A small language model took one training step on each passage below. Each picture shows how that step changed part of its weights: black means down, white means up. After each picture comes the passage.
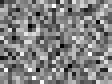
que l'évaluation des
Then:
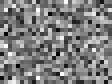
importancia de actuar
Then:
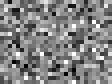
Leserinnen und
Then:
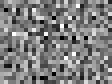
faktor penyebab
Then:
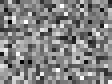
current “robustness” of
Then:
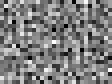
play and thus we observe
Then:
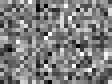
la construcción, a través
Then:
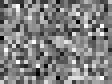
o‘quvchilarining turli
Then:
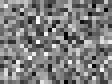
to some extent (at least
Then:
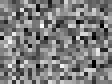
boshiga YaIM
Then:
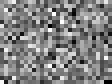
2. Ertak va
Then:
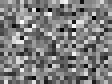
and the solute at various position across
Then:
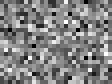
work we performed a numerical analysis
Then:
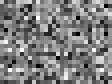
years there has been impressive
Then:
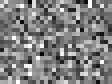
bolalar o'limining
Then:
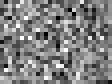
$\mathcal O = -1$ and
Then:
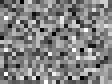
Planck equation for the probability density
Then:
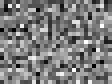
larger. As emphasized in
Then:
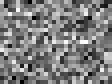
the contrary, at the
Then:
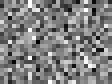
\begin{figure*} \center
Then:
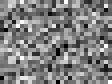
is an irreducible
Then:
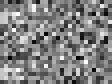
where ${\bm \omega}_{\rm
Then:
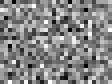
vetores relacionados à
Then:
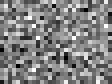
yuqoridagi, ammo
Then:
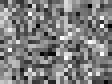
har ikkisining,
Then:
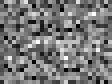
щоб сорочка
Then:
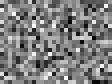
Network is a joint
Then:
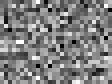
even if one uses the fact that
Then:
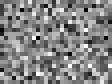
a relevant parameter for the low energy
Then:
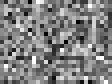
bir sıra poemaların
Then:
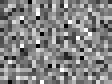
quadratic Hamiltonian
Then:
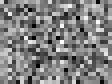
materials, interpolation is
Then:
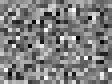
réunir tous les
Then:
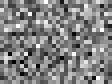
Pour citer cet article
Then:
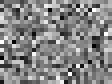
Гарнітура Times
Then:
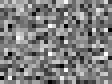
Coulomb logarithm and
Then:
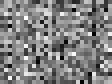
respectively (here $T$
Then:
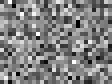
in the expected saturation
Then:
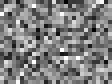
perform the interpolation, since a
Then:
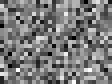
escolar, em especial a
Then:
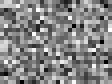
matrix elements of the edge operator
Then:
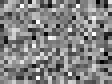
tilning iboralari
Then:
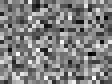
isso e que ver e ser
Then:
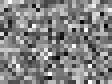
curve is computed in two different
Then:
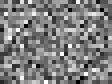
the plateau at high
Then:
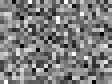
A background subtraction based on
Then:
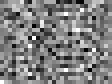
по полу. Все
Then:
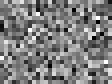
satisfy the positivity conditions
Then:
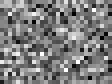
und die Angaben, was
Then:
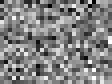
und Seufzen*, *beim
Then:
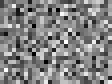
accelerators. (See
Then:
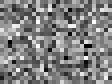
algorithms that can ferret
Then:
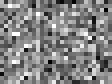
with mass $m$ and momentum
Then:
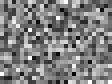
all exhibit signatures of
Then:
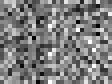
Lazio non doveva
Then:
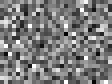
ongida uzoq
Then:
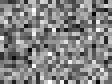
their underlying physical properties.} We
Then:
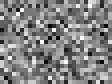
Formation sur la gestion
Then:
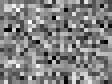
um campo complexo e por
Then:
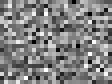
the energy surface can be identified with
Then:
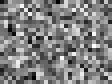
compared to SINDy, our
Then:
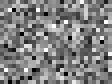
involves hadronic and not
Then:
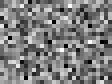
etaklar bilan...”
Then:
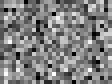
between the different non-zero
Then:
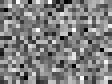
з ХТБ, а
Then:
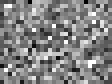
monogram, investigation,
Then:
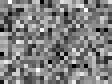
extrapolated position of
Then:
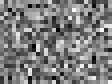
long enough to capture the local
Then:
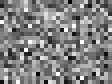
delicate subtraction between
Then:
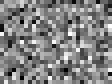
tratar de disminuir
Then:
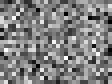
актуальні питання
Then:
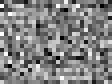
качества жизни и
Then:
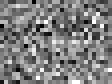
close proximity to
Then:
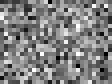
methods lies the well known
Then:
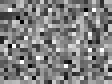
inelastic processes. These
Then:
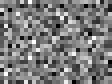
a su calidad de vida,
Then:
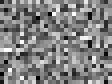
it is explained in
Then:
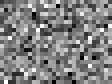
this inconsistency any more
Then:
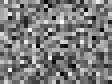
by the phonon emission,
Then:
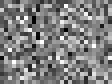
(up to 126 atoms)
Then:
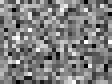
agreement from 2 to
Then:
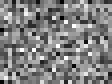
in bold, and the best
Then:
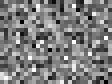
for tightly focused
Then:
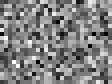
the diffusion minimum for
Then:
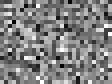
. $f(\lambda)$ does not
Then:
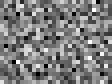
o‘rgatish va
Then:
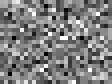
A partir da Revolução
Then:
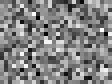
part, the paper extended the
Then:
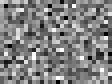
and the text for potential policy
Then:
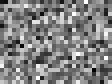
to the proton form factors,
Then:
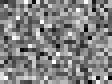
For two-sided
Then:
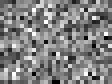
to number counting, this probability function
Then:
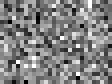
va rivojlanishi jamiyat
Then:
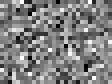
dever de otimizar a
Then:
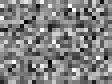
are incident on a beam
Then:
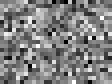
campo de incidência do
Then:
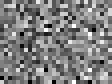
T}$ has six trees with
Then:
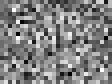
expressed the 1-form field
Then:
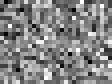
Mechanical Force Fields
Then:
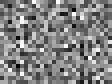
tidak berdampak
